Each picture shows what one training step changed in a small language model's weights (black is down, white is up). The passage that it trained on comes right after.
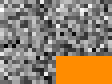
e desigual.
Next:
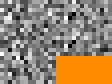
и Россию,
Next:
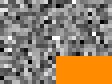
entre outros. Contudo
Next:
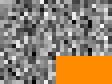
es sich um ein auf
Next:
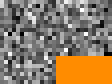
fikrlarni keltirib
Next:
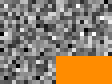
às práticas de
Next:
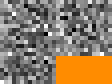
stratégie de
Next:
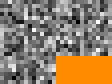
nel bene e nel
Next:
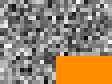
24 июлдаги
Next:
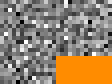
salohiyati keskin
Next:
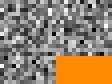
сортов сорго
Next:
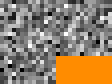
que conlleva el
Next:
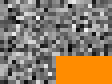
lonceng dan data
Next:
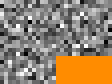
Bu maqsadda 5 tadan
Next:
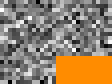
durante o período
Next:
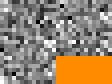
de forma direta gerando
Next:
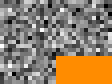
Dessa forma,
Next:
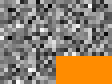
V W X Y Z
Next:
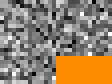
firma nie
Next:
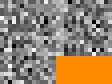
de bibliotecă,
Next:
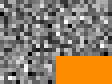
fur die Jahre
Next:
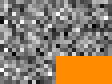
va turizmni rivojlantirishning
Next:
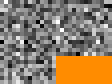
de um povo.
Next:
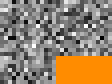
de revisión);
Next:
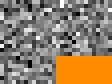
w liście do
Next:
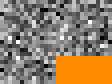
de forte repressão
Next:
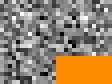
menjadi vektor
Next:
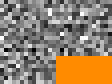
в связи с
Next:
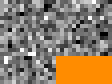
del franquismo en
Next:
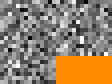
также ведущие
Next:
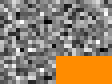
может привести к
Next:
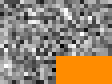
rayonni topografik
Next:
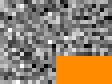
maison en construction
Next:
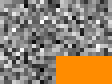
é carregado de
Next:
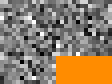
Pneumonia in
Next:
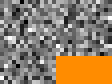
extensões de
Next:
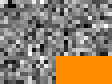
innovation 2.A12
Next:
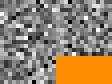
vpliva). Na
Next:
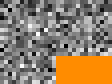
mais citados no
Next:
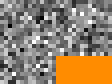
el uso sistemático de
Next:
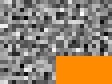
– М'ята
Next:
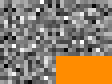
شرکت و
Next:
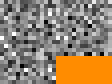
конфликт и
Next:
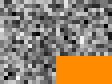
leeftijd en
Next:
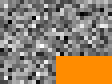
Efir asarlarida
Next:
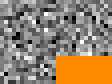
espaço através
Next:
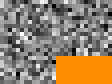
dans le cadre de
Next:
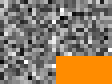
Administrar uma organização
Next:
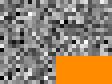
dan Seleksi
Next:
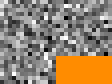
la méthode de
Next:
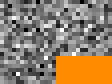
s respondentmi
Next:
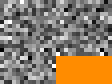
culto e na prática
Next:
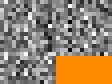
Chorva mollari
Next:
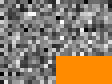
tashqarisida yotgan
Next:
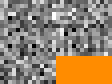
Resistencia Ética
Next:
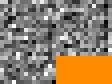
Quisiera que
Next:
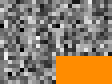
poliméricos con
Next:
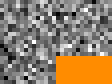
по удержанию
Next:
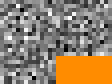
не має якостей
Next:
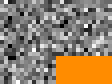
conjunción: no
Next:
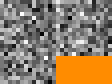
zij zich laten
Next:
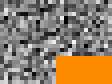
educar crianças e
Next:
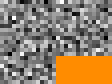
ni ser lo mismo con
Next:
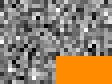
ижтимоий ва
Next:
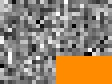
de învățământ
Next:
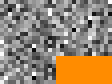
во многом
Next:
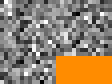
hay evidencia o es
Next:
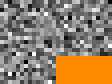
0,2 gacha
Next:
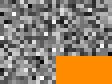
verificar que o
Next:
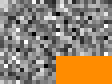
der letzten 60
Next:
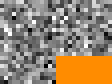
7. O'zbekiston
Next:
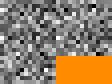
en el estilo de
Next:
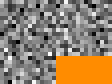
katta, tezligi
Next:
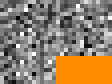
· CaSO
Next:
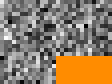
Falta de informações
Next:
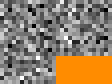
bien diferenciable de
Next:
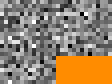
la salinidad, los
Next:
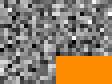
Sciences Sociales*,
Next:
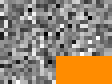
metodik imkoniyatlarini
